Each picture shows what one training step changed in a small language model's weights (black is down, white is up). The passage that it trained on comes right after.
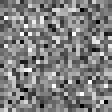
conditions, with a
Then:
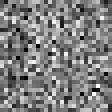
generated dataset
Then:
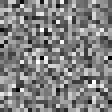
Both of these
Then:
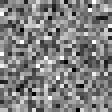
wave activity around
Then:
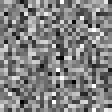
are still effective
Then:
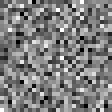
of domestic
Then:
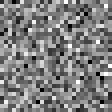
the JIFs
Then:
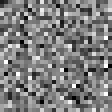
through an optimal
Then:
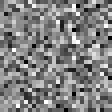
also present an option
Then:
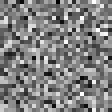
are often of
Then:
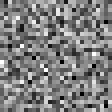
relative frequencies
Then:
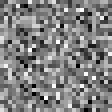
a fixed length,
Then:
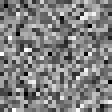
from big bang
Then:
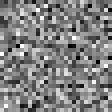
diagram correction
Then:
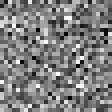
the equivalence
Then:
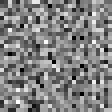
trajectories in
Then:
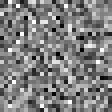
we find that the
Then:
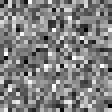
the main figure.
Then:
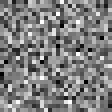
because the Higgs
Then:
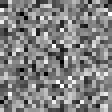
here brain to
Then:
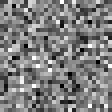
further assumed that
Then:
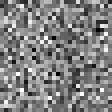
is denoted by
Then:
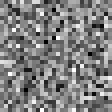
\cmark &
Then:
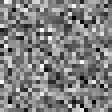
Results from
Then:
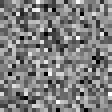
and monitoring
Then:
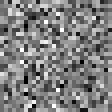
region was originally
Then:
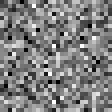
better modeling
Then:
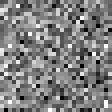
functions of time for different
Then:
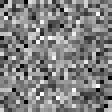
the continuum limit of
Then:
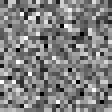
high enough quality
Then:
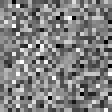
improve the performance of
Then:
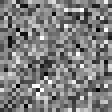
a right- or
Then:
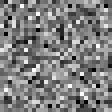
it essential to
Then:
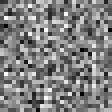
energies of a
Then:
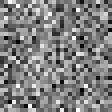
previously vanished
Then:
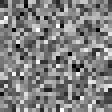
to their SM
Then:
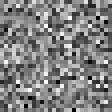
the leftmost
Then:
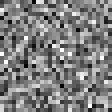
embedded in
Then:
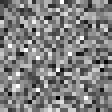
of the truth,
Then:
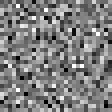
epoch of
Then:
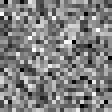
one section of a
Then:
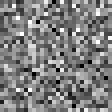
with angles of
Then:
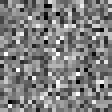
FID =
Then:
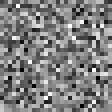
projections of the
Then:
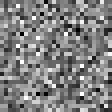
sum indicated by
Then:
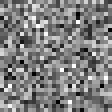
part of the rear
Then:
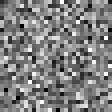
of magnitude
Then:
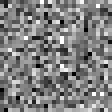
BRep data.
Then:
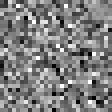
wealth of the
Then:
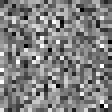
generated via the
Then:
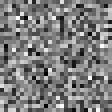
then utilised
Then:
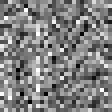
stellar components and
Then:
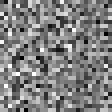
such as the one used
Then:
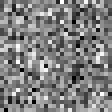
devices. These
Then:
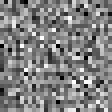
i.e., the
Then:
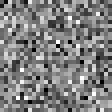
the beam and
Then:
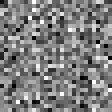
approximation algorithms of
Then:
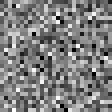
be partially
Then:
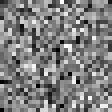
of the $T$
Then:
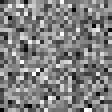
This work is supported
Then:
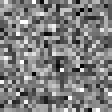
State Foundation
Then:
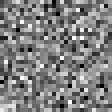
and the refresh
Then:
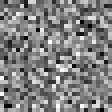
that such mixing
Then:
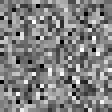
censored by
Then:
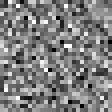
we assume the
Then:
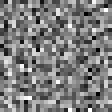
example, it will
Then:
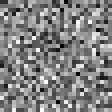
at each bus and
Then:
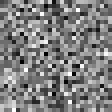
and the EU
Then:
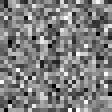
case large-scale
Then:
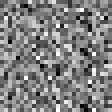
a metallic
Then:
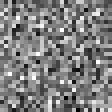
taken at many
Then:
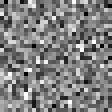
one stage, the
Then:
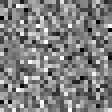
dependence of the
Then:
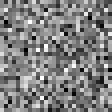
masses is determined
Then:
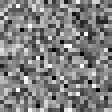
time the set of higher
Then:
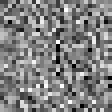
contributions of both
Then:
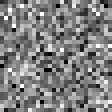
while the ASR
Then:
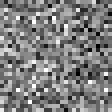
services enable
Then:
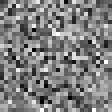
under low pH an
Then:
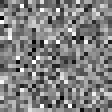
by $\rho_a
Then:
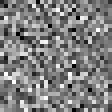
usability of the
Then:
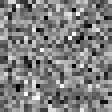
packing fraction
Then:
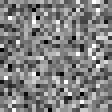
pour cette
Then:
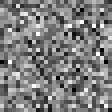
proceeds at
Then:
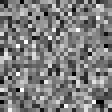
We thank Zhe
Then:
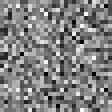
during inflation and
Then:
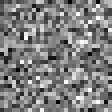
{\it Phys.
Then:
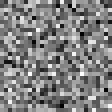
both CG and
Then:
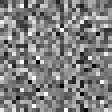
could exploit to
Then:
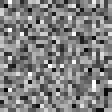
object has mass
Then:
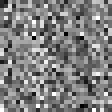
closes part of
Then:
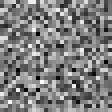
replicating an
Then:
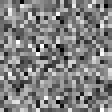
lemmas, while
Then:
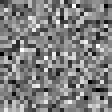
within the cutoff
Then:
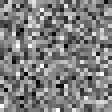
simple approach to
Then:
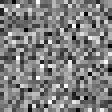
The VLBI
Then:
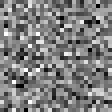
been implemented
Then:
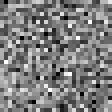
and the perturbed
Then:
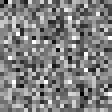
the literature
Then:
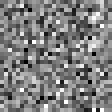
a layered
